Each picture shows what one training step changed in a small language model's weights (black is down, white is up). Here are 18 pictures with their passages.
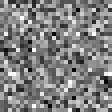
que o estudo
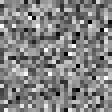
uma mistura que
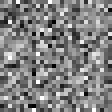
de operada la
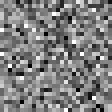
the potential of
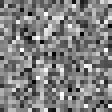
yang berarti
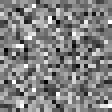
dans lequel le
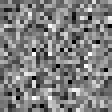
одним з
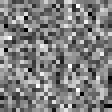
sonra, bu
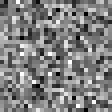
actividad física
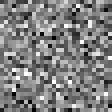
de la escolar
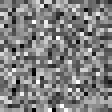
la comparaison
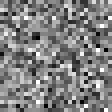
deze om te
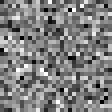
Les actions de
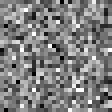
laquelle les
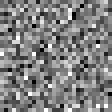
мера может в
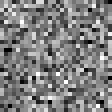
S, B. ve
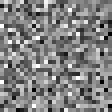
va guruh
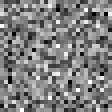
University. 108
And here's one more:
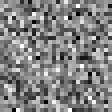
que permite a
